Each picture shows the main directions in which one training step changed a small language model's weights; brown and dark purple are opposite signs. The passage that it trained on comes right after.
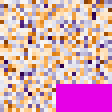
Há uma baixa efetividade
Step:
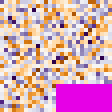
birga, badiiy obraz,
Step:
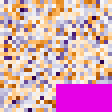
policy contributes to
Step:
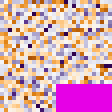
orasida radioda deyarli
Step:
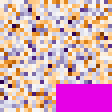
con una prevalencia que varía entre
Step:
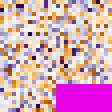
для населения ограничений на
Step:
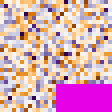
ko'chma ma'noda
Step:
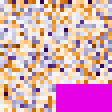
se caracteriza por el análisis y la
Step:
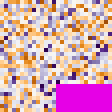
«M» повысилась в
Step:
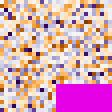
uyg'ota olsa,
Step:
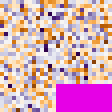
- Hernández, A. &
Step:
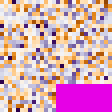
caracterizados pela pequena
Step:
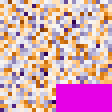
Данная система представлена на
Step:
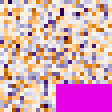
tartiblash orqali bo`limni
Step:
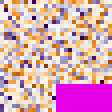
needs of people with psycho -
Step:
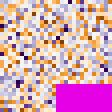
15. Wie hoch/wichtig
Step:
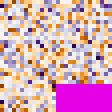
danken möchte,
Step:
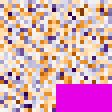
от младенчества познал
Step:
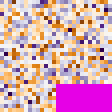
полу (девушки),
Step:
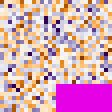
ve aynı zamanda uzaktan
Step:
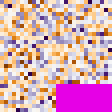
ifoda eta olmaydigan
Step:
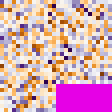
mit gegenseitigem
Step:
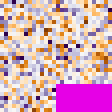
(IPCC) та Matthews
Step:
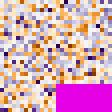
sul - Zona leste -
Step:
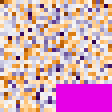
Pengetahuan Peserta
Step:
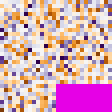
de laboratorios BSL3
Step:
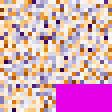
de políticas activas de manera que esté
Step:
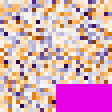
языков, мотивационную
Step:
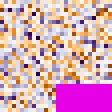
Tajvan. A Peking és
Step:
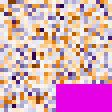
розладів харчової
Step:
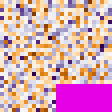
bergan javoblari to'liq
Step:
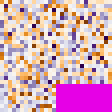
de 25 de setembro a 1 de
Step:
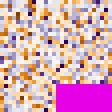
estava acima das divergências
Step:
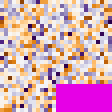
bo'lgan, real hayotdagi
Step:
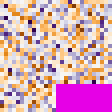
perfumes y en la
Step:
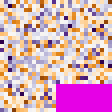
т. / Под ред.
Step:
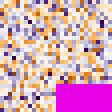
в самых общих чертах
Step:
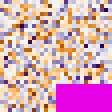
voce umana. Nel caso della
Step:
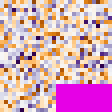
швидке впровадження норм
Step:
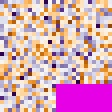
uchun ibora "saxiy"
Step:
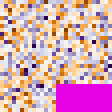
la o comunitate socială
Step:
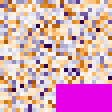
rincones *hablando
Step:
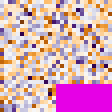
recente as evidências disponíveis
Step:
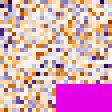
tariyxıy romanlarınń biri
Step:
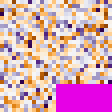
naqshu nigorlari.
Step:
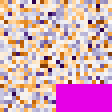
o'ziga xos xususiyati mazkur
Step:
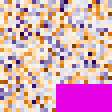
liderii mișcării,
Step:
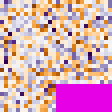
aplicado às estruturas internacionais e às
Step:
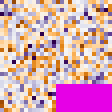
por la Cámara de
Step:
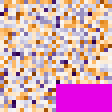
Нами були виявлені 5
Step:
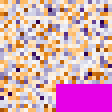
inscrito en la Lista del
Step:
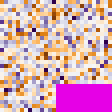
anak-anak kecil untuk
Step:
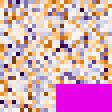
в [22], которая
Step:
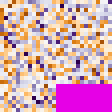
gerar uma espécie de
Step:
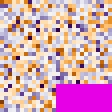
w spostrzeganiu siebie
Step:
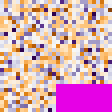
o impacto de diferentes métodos de
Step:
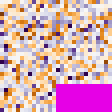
qualquer uma das outras páginas, seja
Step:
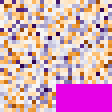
pensamento, do desenvolvimento reflexivo e,
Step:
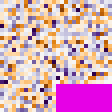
*Гуманітарна освіта в
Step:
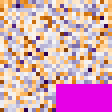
gastropods in the
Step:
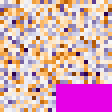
(FRITSCH apud
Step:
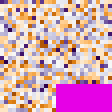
отдельные стратегии PR
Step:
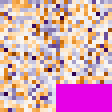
Partisipator byudjetlashtirish
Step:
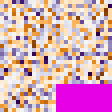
qabul qilishiga qarab individual holatda
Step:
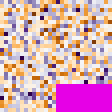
executed, by Cavalier
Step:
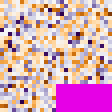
sulolasi, Istami
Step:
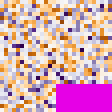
tushunish, faraz qilish,
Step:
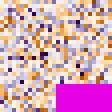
як ксенофобія,
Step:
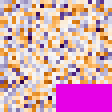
дуже важливо зрозуміти
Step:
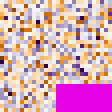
quando a Estrada de Ferro
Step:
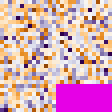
com o clima local. O uso
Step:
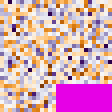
вариантлардан қайси
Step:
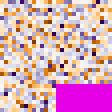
выявили в них свыше 11
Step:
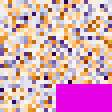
que se susciten en sus
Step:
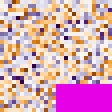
розуму та свідомості,
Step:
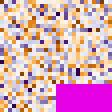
o‘zini katta tutish,
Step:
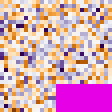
سال پیش در
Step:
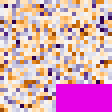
educational sciences*, 2(CSPI
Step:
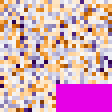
dos miradas distintas, por
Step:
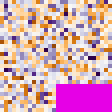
схожу фізіологічну
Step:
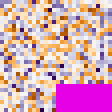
Multidisciplinary Research*,
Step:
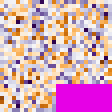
математики, физики и
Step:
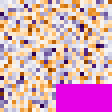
en/of herzien van het
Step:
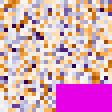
seus capitais informacionais. De acordo
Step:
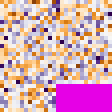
hamkorlikda ish olib borayotganligi ham
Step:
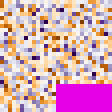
The feasibility of a management
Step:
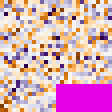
industry in Russia in
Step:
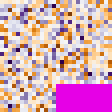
uchun pasaytirilgan bosimdan foydalanish
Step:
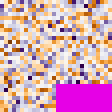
amaliyot Qo'shma
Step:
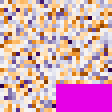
школы, но и позволяет
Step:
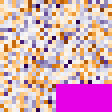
19,5 Millionen Tokens
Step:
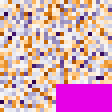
beradi. Amalga oshirilgan
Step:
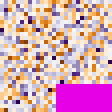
за 2024 год (рисунок
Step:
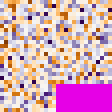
ressignifica saberes,
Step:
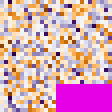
planteando un *promedio
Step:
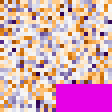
diniy e'tiqodlarni
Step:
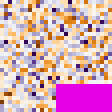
безпеки бізнесу,
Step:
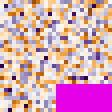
TDT 2022-yilda qabul
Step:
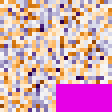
ответственное за образование и
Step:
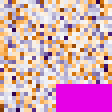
її діянь або події як
